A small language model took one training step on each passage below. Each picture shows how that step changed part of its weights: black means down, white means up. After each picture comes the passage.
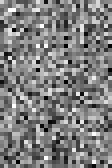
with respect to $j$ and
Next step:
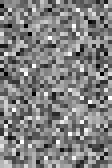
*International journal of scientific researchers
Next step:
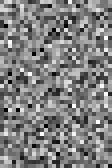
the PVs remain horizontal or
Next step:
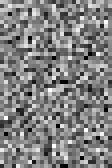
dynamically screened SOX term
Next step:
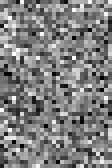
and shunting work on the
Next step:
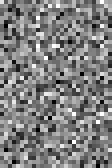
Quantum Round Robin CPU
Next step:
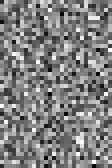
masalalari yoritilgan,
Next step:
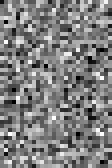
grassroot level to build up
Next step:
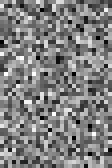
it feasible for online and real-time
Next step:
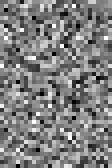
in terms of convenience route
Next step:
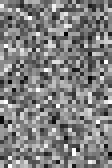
for the third time. On
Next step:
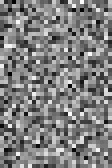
$E_F$ is between bulk
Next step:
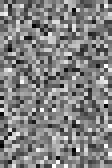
gives completely different predictions for the temperature
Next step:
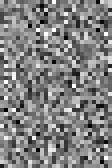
Figure 2). The shock acceleration
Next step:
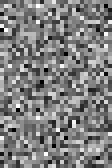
[8]. Since that time, the
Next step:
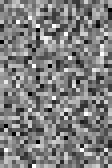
metric is flat everywhere except at
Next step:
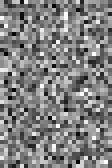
temperatures $T_i =
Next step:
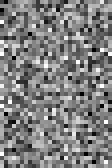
spécimens* au niveau
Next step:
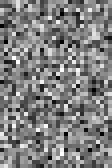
sendo o campo cultural e social
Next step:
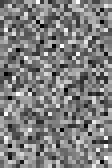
and compound events 3. Future
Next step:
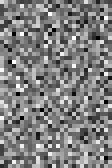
- SPINE: No
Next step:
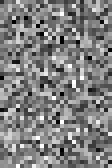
cual “tuvo un
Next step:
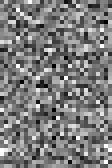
a potential model, to give
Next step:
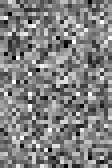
asset information in digital environments.
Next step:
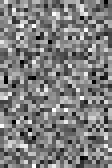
instance, in a livestock
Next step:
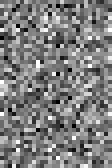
rappresentanti delle
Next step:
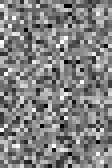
tempat-tempat yang
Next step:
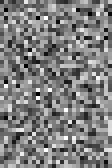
free. There is a certain overhead
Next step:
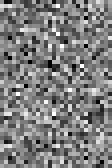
p}\cdot \left(\boldsymbol
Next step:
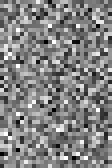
JB, Gonzalez
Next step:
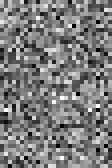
process can be repeated, adding
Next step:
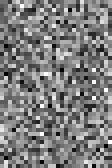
and frequency domain analysis of a tidal
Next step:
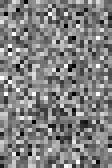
8A, the clean surface
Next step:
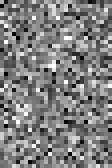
on zagadnieniu
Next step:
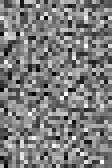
binding energy $\epsilon_\Omega =
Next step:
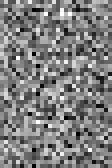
ser especificado com
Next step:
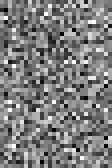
chloride; the ether
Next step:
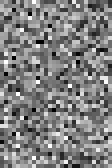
nodes in any way, with two
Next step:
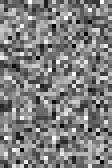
can assist in formulating proposals
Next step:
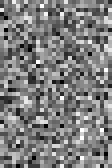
type Article 154-A of
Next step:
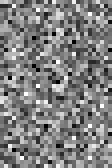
хирургии. //
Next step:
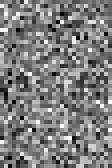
the ratio of heat capacity
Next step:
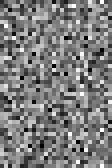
y mi intencion, y
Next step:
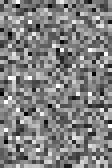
of preventable harm to a patient
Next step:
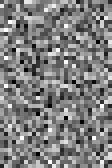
to a particular field. In
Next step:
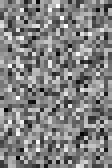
threshold.} \end{figure} %
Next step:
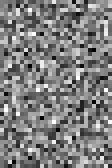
dependence on state assistance, with less
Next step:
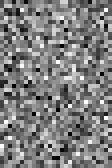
Fitch, kredit
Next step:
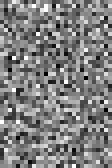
in an edge $e$ is
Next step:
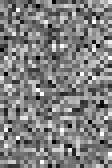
рождения составил
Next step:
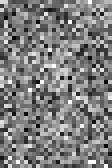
trajectory of the center of the
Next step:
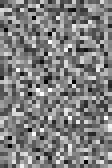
axisymmetric) or ring with a
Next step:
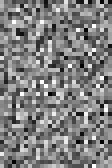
e‘tiqod va
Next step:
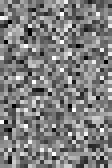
detection of twinned crystals is
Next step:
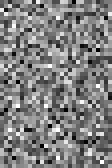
reports as well as the
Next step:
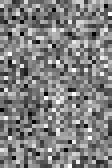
pecho, enrojecimiento y
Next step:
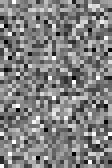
вперше було
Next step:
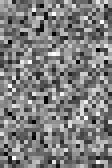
[2]. Кафедра
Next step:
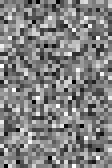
finite number of integrations is necessary.
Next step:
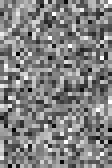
sek) bir necha
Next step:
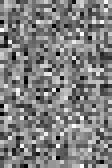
dekomposisi yang dapat
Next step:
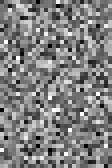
classes of metal complexes. The
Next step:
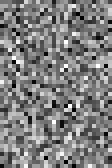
background knowledge, and conceptual abilities
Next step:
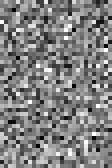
hamjamiyati jadal
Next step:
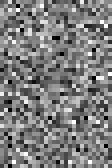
of the undulator), with the
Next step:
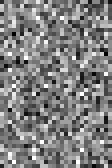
128 \\ \quad Feature scaling
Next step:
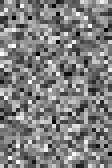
criteria were adopted alone for the
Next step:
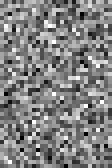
processes. Technically, AD is a
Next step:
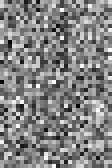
\end{array}\right) =
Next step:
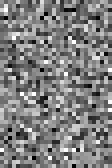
the mechanism of ride comfort
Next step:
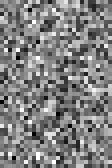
effects. These, among others, include
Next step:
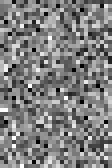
11. Гавриленко.
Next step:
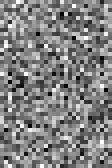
at 19 \AA, the latter being
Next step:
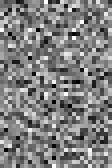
in intelektualne lastnine
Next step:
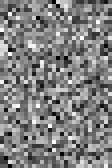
памяти Франции
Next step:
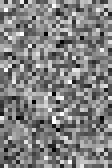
exposure and allows us to search for
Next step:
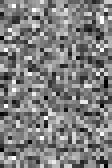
well as factors that negatively affect the
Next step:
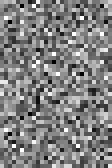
Rubin Early
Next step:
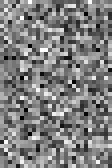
visually impaired children of
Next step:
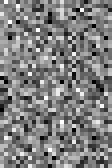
exportaciones a China Presi
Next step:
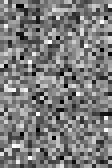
5. Climb stairs
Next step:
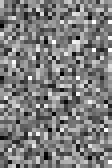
иқтисодий ва
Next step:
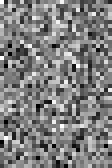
the user and infrastructure can be transmitted
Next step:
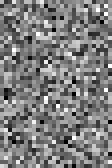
obtained by taking the difference between
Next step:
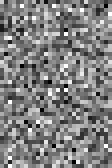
compared to the chemoattractant
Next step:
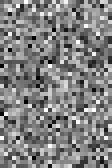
types. The results show enormous
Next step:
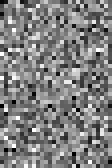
выбору типа
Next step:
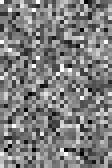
contemporáneo a cada
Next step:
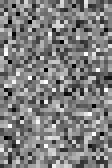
15 days after application. □
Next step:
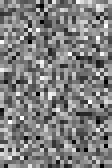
well). The multiplication of
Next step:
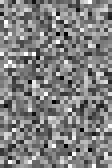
have not related to you*"}
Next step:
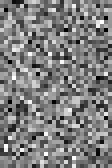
the junction with a triangular
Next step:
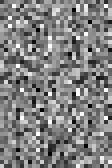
in the digital environment. The
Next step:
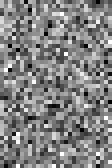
constraints, we can observe that the parameter
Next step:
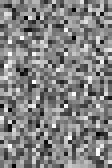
X \text{ is }
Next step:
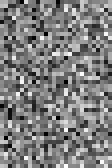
parameter space, it is no longer
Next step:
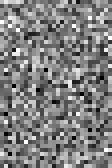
least, we know $t_0
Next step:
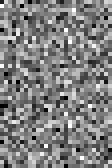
of an RG flow, because even
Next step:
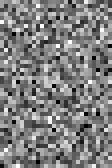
orasidagi o'zaro
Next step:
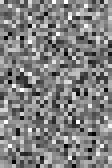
the magnetic wire with length
